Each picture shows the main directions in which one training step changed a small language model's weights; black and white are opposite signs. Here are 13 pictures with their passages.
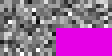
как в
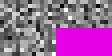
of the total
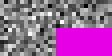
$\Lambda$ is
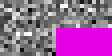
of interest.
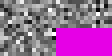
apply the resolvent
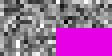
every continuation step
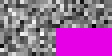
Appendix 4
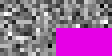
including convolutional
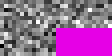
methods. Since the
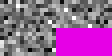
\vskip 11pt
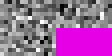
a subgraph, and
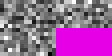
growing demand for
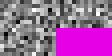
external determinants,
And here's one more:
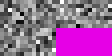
and false
